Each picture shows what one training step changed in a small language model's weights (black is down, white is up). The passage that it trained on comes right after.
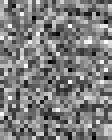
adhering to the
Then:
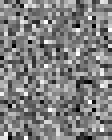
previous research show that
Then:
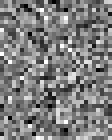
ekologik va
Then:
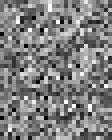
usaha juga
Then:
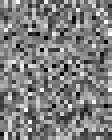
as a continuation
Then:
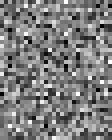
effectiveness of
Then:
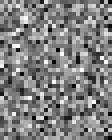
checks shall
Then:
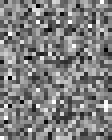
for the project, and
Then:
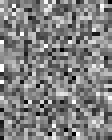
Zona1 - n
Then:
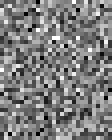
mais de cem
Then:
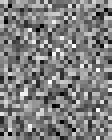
f ребро in
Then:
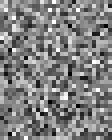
may still need the
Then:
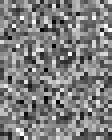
results obtained for the
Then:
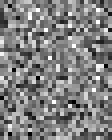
by analytical,
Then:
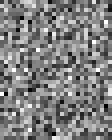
la Sale's local
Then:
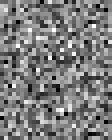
agar tahlil
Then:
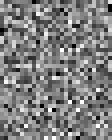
até surgir na
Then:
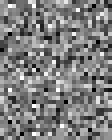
so serious genre is
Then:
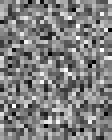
planes of the
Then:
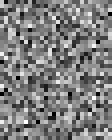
according to the
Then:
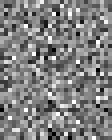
360 consecutive
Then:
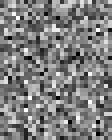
potentiality to enhance
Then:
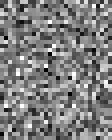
o percentual da
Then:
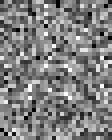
diferente. La
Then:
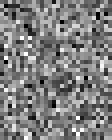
but as 0 and 1 are
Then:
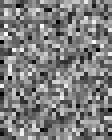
of the proposed load
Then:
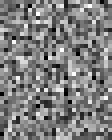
be depicted in
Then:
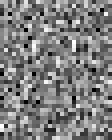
To Learn
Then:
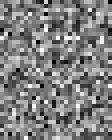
specific material that is used for
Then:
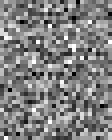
и видов:
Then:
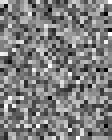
est liée
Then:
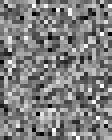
independent and
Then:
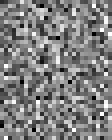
biology, proposed by
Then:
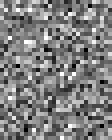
and (b) with
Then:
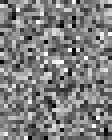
la visión, las
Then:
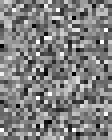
к теме и
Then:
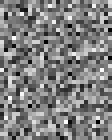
best to target
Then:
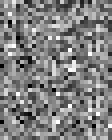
their appropriate
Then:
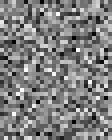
either structural
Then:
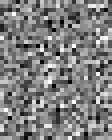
1 mg and Se
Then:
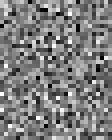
effector to reach
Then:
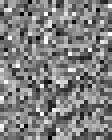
Coding 4.
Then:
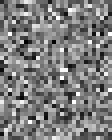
entrant will not
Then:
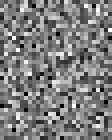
tanto en el
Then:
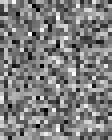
IN HEDEN EN
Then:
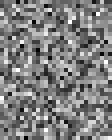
International Conference
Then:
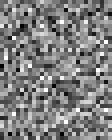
6 - International
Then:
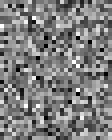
que rara vez o
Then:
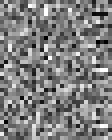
about 50 per cent
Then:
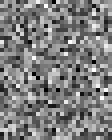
Zhang, L.,
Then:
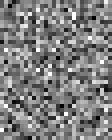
oil derived from
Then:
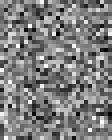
for their biological activity
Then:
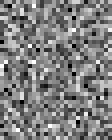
down due to the
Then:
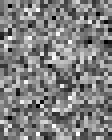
adaptable to
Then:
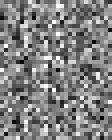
del EMEP.
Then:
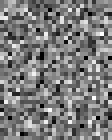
- Talabalarning
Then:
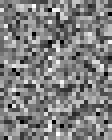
were upheld in this
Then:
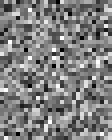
и мерах по
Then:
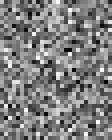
form and promote
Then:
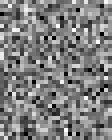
maximum amount
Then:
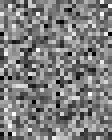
the NRSC has
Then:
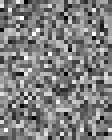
It is hoped
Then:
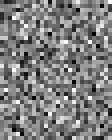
There seems to
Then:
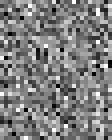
revurderes med
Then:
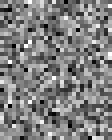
of industry in term
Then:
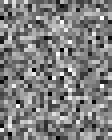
substance has also been
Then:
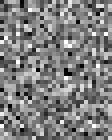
with the goal to
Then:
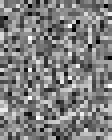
developed maximum number
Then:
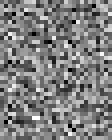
increase in structural
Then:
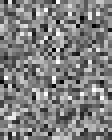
then delineated the
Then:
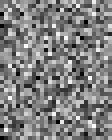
and the annual
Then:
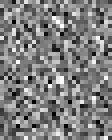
was revealed,
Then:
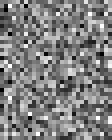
in the commodity
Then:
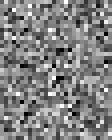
communication filed in
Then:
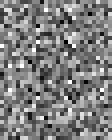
performed as preventative
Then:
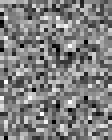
bilan bog‘liq
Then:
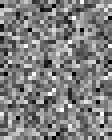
a iniciativa
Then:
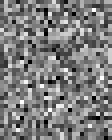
but repeated transient
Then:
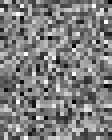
integrated to really
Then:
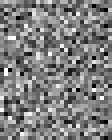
Bernur Shamil
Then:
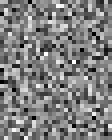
Poland, lack
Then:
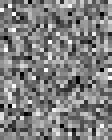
the compounds measured
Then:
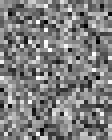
of demographics,
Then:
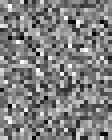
may ask for the
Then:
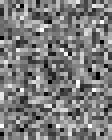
Shu bilan birga,
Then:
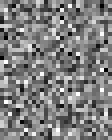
perlu kiranya
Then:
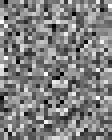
rec Recurrent
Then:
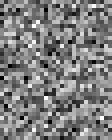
(MC), and
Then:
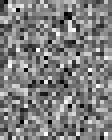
domestic planning
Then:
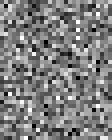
(i) many of
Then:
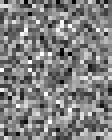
и Срба
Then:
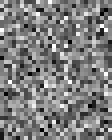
ostida nashr
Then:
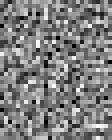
from 2 affiliated
